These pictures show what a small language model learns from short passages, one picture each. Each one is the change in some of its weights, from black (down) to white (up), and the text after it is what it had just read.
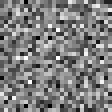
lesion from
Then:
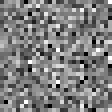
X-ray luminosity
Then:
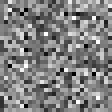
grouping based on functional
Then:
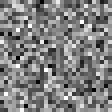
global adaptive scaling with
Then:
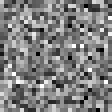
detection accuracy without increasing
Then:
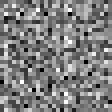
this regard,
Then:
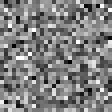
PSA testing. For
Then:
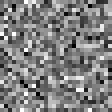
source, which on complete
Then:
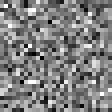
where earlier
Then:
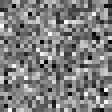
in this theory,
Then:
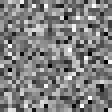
of central governments of
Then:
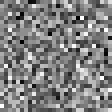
varying the component masses
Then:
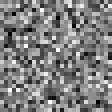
a hyperthermic
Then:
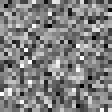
transport in a single
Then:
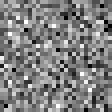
social senses.
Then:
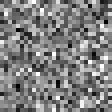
undertaken in the
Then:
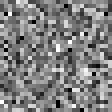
first integrals. When
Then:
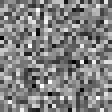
to classify three
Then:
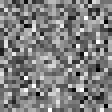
model based on the
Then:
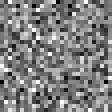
chapter, the
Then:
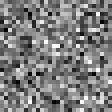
on-chain make
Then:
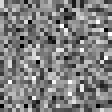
its simplicity and
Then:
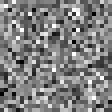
select the profile of
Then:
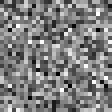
inversion to
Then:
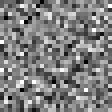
mean value of 0
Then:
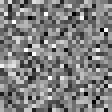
these pipelines
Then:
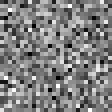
we will need. In
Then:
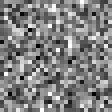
characterizing the coupling between
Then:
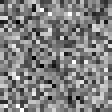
the use of the
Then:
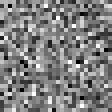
provide a lower bound on
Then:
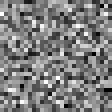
where the sum runs
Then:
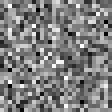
Sejong University,
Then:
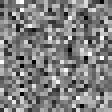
nonlinear process of
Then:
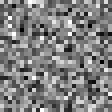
of runs of
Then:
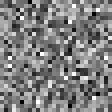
of knowing four
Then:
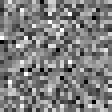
a dimerized
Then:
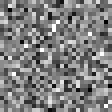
the outer layers'
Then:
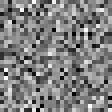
and then cultured
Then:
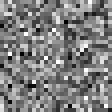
Physics, University of
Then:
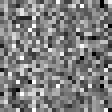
how these things work
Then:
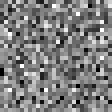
the figure (the blue
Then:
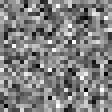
efficiency. Methodology
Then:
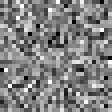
recently using an independent
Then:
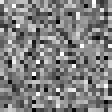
resistance and
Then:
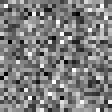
consumers who visit
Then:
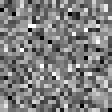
This approximation remains valid when
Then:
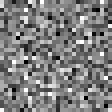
requires frequent changes in
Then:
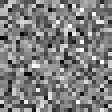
to 1 mm and
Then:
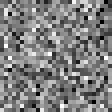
keeping the same
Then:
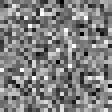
a deficiency in
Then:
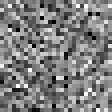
for research activities,
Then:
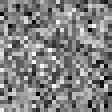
show a near constancy
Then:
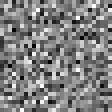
with a Berry
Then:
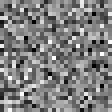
measure, and all of
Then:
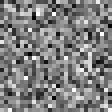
we formulate the
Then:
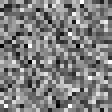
a single lattice site.
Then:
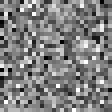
applied to the simulated
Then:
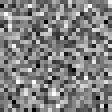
the energy in the center
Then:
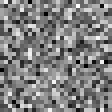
now we considered the
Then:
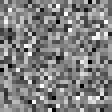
be illustrated as
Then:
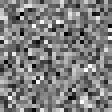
$\vec B$. One
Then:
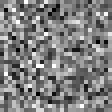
importantly, the
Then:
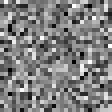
superlattice can
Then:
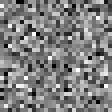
accident that this system
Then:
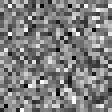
of findings The research has
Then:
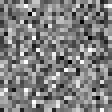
Each round
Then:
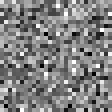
the distribution. After
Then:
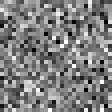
weights, and the
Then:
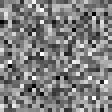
of the current works
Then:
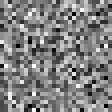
CD kernel
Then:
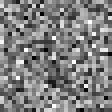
an increase in the number
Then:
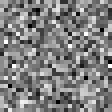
individual well-being
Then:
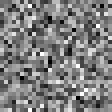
of metals with a
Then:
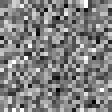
to analyze the data
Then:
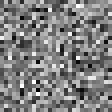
A* at 7
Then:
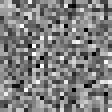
final state are not
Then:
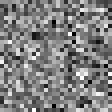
trends in new technologies
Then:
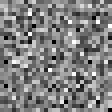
form $Q_{i
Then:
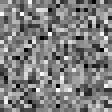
being confirmed that if
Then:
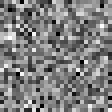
and is a core concept
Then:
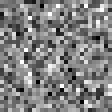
share information openly using
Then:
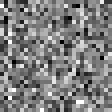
largest source of
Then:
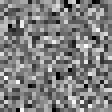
estimation problems. The
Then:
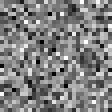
to manage human resources
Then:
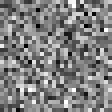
a potential conflict
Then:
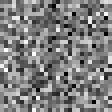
the corona,
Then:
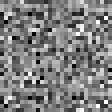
and listening to
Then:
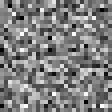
challenges in practical systems
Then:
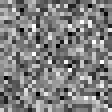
done. \appendix
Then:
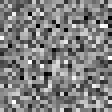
the emissions to a
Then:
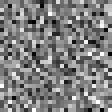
the contextual and
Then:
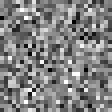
with an initial stellar density
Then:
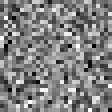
Furthermore, the magnetic
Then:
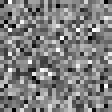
The model reproduces
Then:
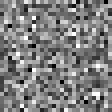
system resistant against
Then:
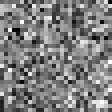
identified issues have a
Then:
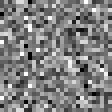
minimum eigenvalue as
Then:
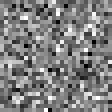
(Huang et
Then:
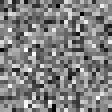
carriers' spin
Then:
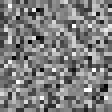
product sales
